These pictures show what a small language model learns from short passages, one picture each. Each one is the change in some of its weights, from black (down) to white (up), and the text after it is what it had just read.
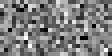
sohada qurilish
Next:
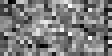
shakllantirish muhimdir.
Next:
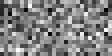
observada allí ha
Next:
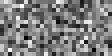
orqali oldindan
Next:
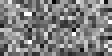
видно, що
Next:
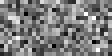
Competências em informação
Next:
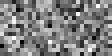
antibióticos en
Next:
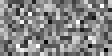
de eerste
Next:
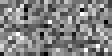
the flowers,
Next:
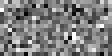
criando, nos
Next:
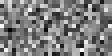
premissas que
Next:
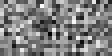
development trends.
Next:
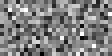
áreas de física,
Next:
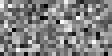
criado por Alex
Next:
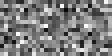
o'rtacha har
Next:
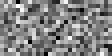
M. Discours
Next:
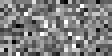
dat hij een
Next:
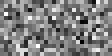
de lui conserver
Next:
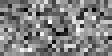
de problemas. Su
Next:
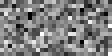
Non solinadigan
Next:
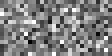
weaning: a
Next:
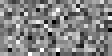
adabiyot atamasi
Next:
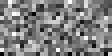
éléments de son
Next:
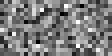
em hospedeiros
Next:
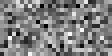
iluminador o
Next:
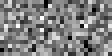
presentes desde antes de
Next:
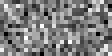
Faktor internal
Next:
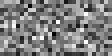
Internal Diseases
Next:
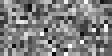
талаби ва
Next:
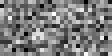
tushuntiradi: sanoat
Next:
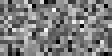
elaboradas na frente
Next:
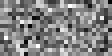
de Sentido**,
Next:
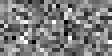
tarmoqlardan yoki
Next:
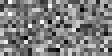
of Kharkiv
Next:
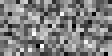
Theory and Social
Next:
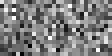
les actionnaires
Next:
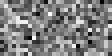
те характеристики не
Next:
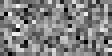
Normal Superior
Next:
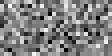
ходе обучения и
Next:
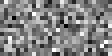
(*drop out*)
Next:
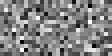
de las universidades públicas
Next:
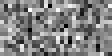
va boshqalar)
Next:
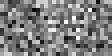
kun STEAM
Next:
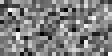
nos pide solamente
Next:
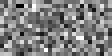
Aktam qizi,
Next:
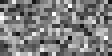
talabni ta'lim
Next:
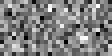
that governs the use
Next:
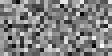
Municipal de
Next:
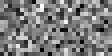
wenn die auf
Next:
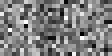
es el principio de
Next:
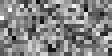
% leerlingen
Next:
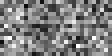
structure the central concepts
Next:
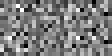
hvv i
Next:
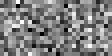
in september
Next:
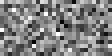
& Bartell,
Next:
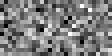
va masjidi
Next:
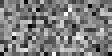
toplu olarak)
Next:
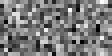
по математике в
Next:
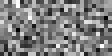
ham mavzuni
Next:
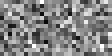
eğitim programları
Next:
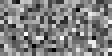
Costos de
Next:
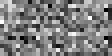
tizimini modernizatsiya
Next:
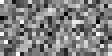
tasarımı ve
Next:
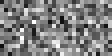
et de Gestion /
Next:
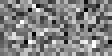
servicios educativos
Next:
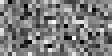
estático > 15
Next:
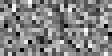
– «якість
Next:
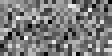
olib borilgan tadqiqotlarda
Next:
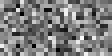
soliq tizimini
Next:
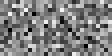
et des particularités du
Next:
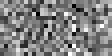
continua, se
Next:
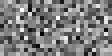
lebih efektif
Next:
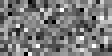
para dispor sobre a
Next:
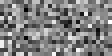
of this concept and
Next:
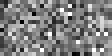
(Indica con
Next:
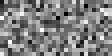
nu colectează
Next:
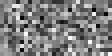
является функцией
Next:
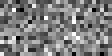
local risk levels,
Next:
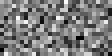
kadar air
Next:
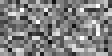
جون لويس
